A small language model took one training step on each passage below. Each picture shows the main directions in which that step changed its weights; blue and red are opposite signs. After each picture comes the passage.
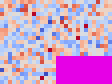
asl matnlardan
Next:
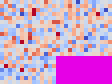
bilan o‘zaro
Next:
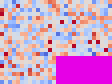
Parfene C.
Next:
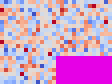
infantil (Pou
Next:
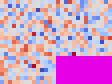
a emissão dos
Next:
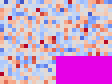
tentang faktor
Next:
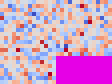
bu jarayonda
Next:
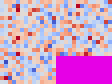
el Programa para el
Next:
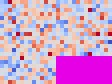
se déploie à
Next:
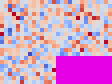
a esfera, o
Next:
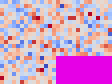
Impacto e
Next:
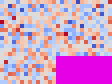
menino que nunca
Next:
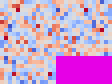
recepção de um
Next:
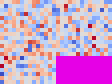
de *Ecce
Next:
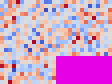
câncer, os
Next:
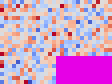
этиши билан
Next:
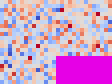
a la dificultad
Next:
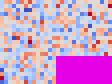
in children
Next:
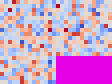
gênero a
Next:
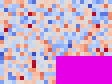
um bloqueio da
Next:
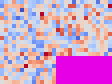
yang dijadikan
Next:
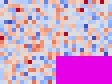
involvement in
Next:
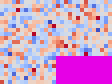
as diretrizes
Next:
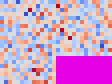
plenamente [...]
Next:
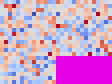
of world class
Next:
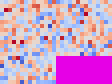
că acea
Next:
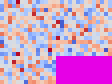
efetivação de
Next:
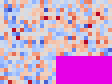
– autarquia
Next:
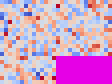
eine regionale
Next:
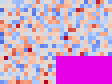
nun schon
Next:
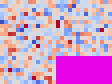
düzenli spor
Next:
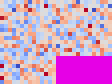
question Q what
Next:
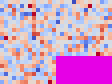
traz a importância
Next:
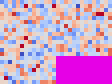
του Π.
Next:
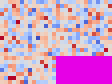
qanday zarar
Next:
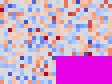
lascia una grande
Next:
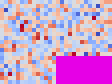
trabajó sobre el
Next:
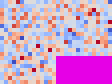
va Xorazm
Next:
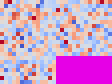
в школе
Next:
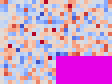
consistindo em:
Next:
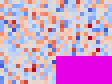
dual exposure by
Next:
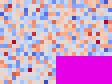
2. Issue
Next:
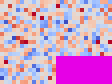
fransuz tilini
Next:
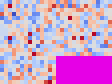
по типу
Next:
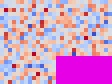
é importante entender
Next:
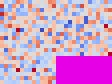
və azot
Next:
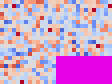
gestionare și
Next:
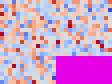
estudo de caso,
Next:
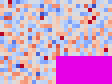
les recherches
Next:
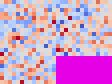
the European
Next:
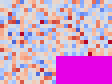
el costo de
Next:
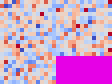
by domestic
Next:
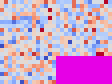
garantia de um
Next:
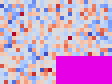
na retenção,
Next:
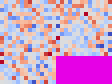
de un taxi o
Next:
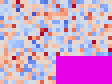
Kyiv National
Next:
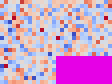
esa an'anaviy
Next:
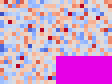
18 yaş altı
